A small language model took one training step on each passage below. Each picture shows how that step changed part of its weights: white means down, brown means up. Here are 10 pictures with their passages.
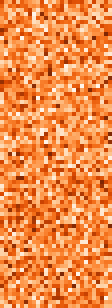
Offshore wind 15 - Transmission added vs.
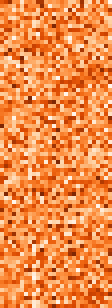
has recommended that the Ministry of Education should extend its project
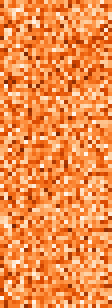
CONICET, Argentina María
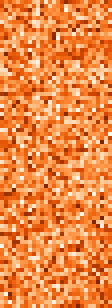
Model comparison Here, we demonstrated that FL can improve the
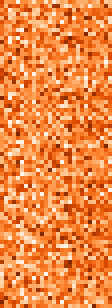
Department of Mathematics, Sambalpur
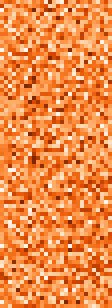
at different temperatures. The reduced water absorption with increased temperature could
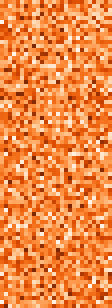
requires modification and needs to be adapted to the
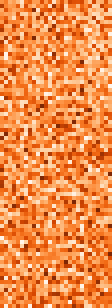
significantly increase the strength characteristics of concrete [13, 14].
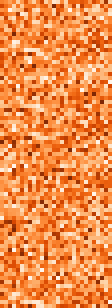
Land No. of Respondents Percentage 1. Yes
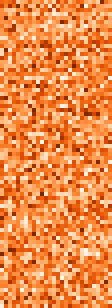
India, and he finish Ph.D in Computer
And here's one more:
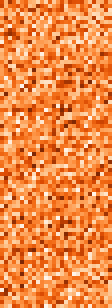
Toluene, sealed tube,
